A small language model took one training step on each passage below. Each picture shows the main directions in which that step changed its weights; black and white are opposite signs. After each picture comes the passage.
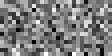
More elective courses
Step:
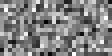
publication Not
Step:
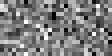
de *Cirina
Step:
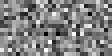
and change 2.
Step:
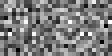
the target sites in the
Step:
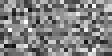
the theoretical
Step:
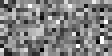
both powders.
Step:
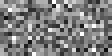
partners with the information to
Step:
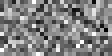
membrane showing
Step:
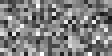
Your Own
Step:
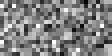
texnologiyalar asri.
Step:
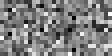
žena nije
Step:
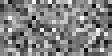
Conference on Conservation
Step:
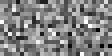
trunk and an
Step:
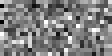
are availed with
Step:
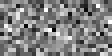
orqali ularning kasbiy
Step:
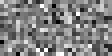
in Africa are
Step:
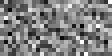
scientists from all over the
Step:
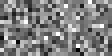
the cytoarchitecture
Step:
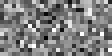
capacidade de se
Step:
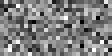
thus making it only a
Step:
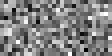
the “High”
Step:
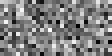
Esos los veremos
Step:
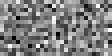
and c) effective loss
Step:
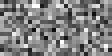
exported in
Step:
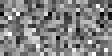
seja visual,
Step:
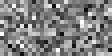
Research Involving
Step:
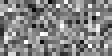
implemented and simulated using
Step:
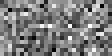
to establish mechanisms for the
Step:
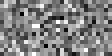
the quadtree
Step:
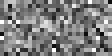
bi ZAZi
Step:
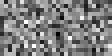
meetings with not only
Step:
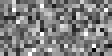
and biophysical
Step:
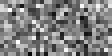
una única y
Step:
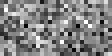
feasible set of
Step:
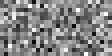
of a multilevel system
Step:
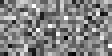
on beam quality. These
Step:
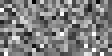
peroxide bond
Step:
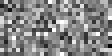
implemented through optimization of object
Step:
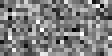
a practically successful
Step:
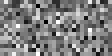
- оилавий
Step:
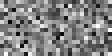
Ushbu qurilgan
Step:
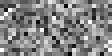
innovatsion g‘oyalarni
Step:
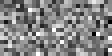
these emotions are
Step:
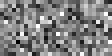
Knowledge. –
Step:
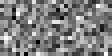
do Desenvolvimento
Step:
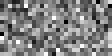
es creciente en
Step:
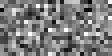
strong causal relationship with
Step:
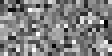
optimization software were used in
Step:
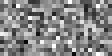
metacognitive awareness
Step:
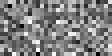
Arilus Adi
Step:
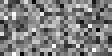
that the sulcus
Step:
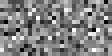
The purpose of this study
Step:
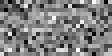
propõe que o
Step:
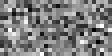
the commonly sold
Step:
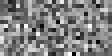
ESF scientific teams
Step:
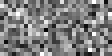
fikrlash. Ushbu
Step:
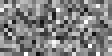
doimiy ravishda
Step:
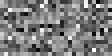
to investigate further
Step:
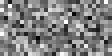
sovereign and
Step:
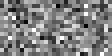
author searches for data
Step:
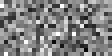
would be for those with
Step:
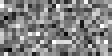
by construction, they must
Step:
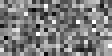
prominence can be
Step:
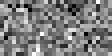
examine the influence of
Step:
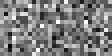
of the Journal on
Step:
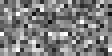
de dados,
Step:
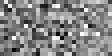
do mercado,
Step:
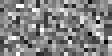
prime greater than or equal
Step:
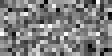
to maintain the DC
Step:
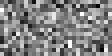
a été
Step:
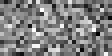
dibagi menjadi
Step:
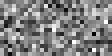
separate publications and
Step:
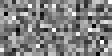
of 21 schools
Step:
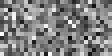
60% for the
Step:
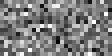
to be brought
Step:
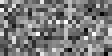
Tree algorithm was
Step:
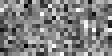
les enseignements
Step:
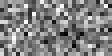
Technology Main research area
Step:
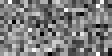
to excessive
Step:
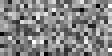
in de particuliere
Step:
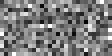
to be characterised by
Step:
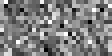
mas potentes,
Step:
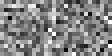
Policial Penal
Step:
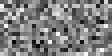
kichik qismida
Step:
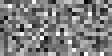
than the lesion itself
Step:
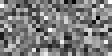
essentially a form of
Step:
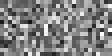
budgeting of high
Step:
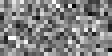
ўз устида
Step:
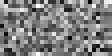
found critical to target the
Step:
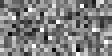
has B.Sc
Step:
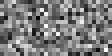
the lymphatic
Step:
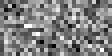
diseñador: el
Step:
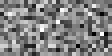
e magiche dimore
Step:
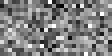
technologies. While student
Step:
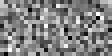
contain only two species of
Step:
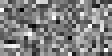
e os vendedores
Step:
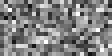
do one subject. Some
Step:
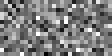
Harmin e Toth
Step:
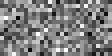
around the world:
